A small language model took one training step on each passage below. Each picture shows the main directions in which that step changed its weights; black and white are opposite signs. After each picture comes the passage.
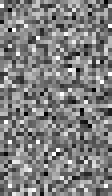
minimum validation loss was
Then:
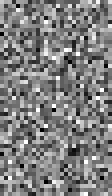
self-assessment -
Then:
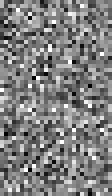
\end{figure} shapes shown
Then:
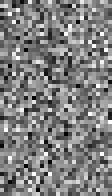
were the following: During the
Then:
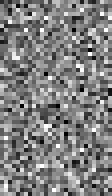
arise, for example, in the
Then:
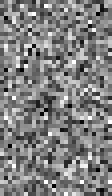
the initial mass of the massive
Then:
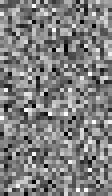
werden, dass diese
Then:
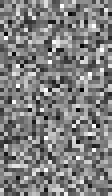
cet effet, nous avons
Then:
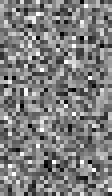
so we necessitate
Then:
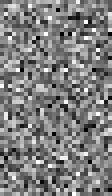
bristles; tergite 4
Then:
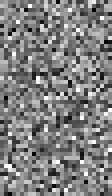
semantics. For example,
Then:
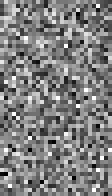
μου. 0
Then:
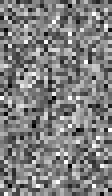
FPLO bands) at
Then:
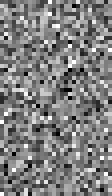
$3d$ states through orbital
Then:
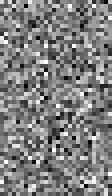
aporte a su formación con
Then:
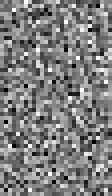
usado por mais de meio
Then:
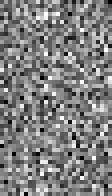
are then combined with the standard
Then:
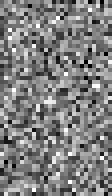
(real space) and consistent
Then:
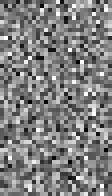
\qquad NM & &
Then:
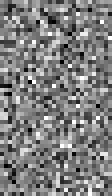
IUCN Red List,
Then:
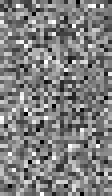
Citizens Abstract: This
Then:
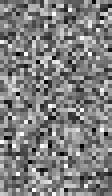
Climate impacts, as
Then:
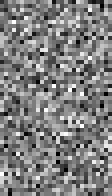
tarzda chalkashlik
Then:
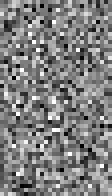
interference. Having both
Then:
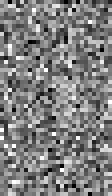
Dizia Weston que se em
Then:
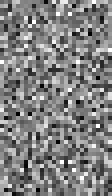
layer and the white arrow
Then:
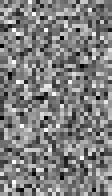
appropriate and standard to
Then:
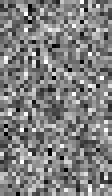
de universidades y
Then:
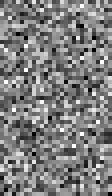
through the atmosphere is
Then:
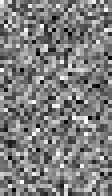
tank; (c)
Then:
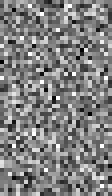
вони яскраві та
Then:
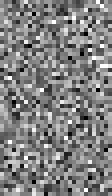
We discuss a few easy
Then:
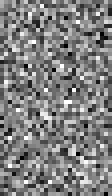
dilation operation to mask
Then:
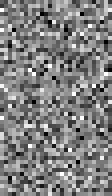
ga nisbatan
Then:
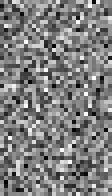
va Hirot shu yangi
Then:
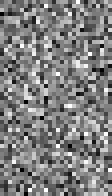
about the implicit structure in
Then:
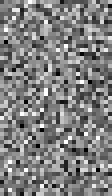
82% found case-study
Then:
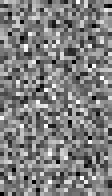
in a pediatric
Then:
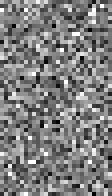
waste pickers, a key
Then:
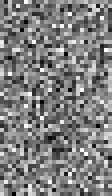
can be studied also with a
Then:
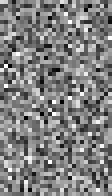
Organizations Institute
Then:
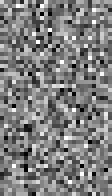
ámbitos de
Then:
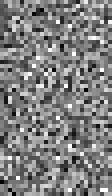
in the metabolism of
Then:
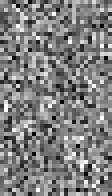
data integrity, transparency, and
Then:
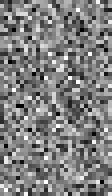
with the flights and
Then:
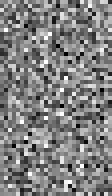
plants on subjects'
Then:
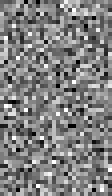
X be a given nonempty space
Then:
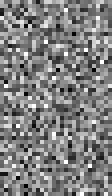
speed and rhythm
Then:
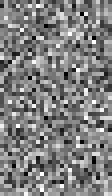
clear that the mother is
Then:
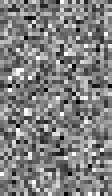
em LC, bem como as
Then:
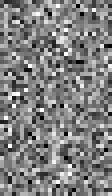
enabling broadband
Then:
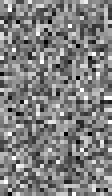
give a direct contribution to two
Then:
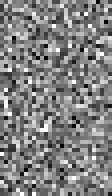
the same attraction $-U$
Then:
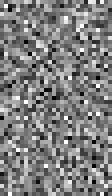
EU ETS EU
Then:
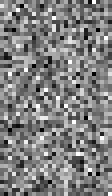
Fujii, P.
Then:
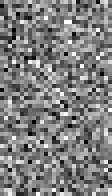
The lowest Ash % was
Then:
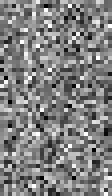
A detailed numerical
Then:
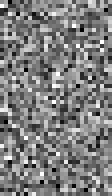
insulin orqali
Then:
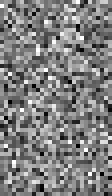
fine-tuning of parameters is
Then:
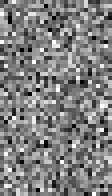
of polynuclear complexes was
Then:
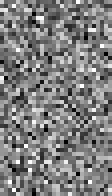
monitoring between December
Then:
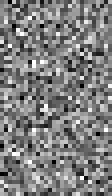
may be relatively high when compared
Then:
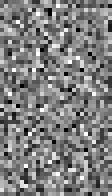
Li in establishing the
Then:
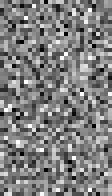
then evaluating differential emission measure
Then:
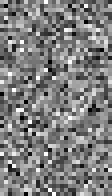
Disney birds
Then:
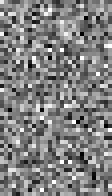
girls engineering
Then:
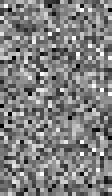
sustainable behavior are
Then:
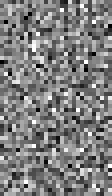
related problems faced by the
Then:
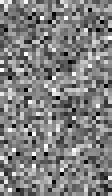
The JA-impaired
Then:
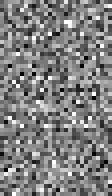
in a large cluster is in
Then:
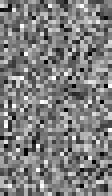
comparison with wheel
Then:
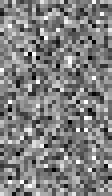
cellular antioxidant
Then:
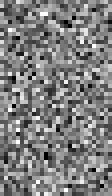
found that by tuning the
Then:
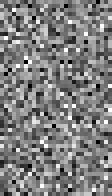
т. е. между
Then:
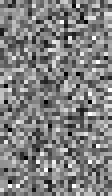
query, respectively. That
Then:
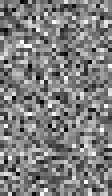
at 0.5%. The aim
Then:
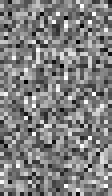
of ENT, Nishtar
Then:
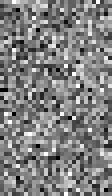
coupling phase but
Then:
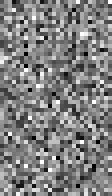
halaman yang dipakai
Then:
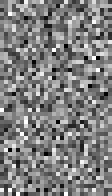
one can never infer that, in
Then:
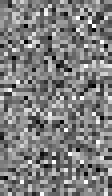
several meters away.
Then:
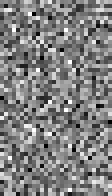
lower-cost travel
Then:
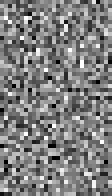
in the statistics. It is
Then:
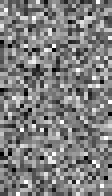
16 PI3 I intend to
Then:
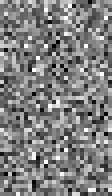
UCM sample into two
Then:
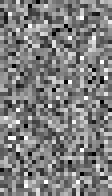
have been integrated over the kick
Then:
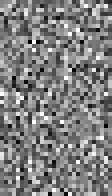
extinguishing system will close
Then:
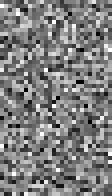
beyond. And although
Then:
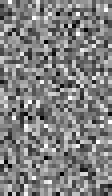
spectrum). With the estimated
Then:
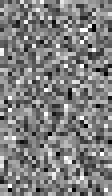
some relation between intensity of colour
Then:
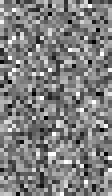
та атмосфера.
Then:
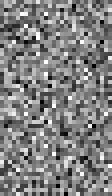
preventive conservation but also to
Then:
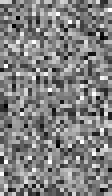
of the nasal route are its
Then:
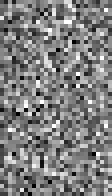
representação do homoerotismo
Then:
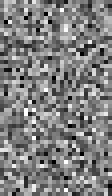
de Communes aimed to
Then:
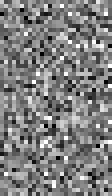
diverse strategies such as
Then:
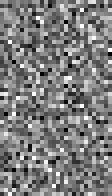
in the United States.
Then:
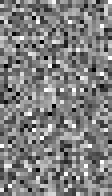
информ. Сер.
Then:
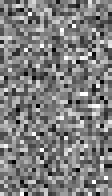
these odours are difficult
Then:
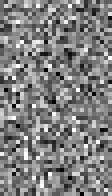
better leaving group than the
